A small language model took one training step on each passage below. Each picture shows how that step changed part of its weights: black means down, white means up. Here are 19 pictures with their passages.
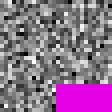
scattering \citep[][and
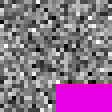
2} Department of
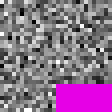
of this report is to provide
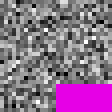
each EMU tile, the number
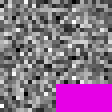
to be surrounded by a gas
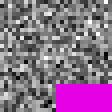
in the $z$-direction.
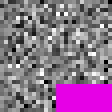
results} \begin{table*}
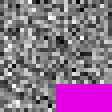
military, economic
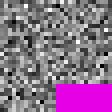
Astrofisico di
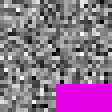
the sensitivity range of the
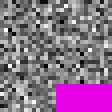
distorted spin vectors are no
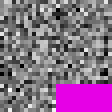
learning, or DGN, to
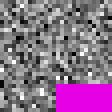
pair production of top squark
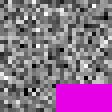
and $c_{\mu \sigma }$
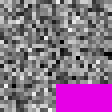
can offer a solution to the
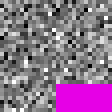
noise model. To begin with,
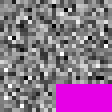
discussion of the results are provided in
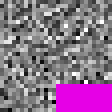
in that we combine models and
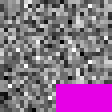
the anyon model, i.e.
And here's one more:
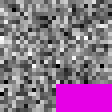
vector. And, the final
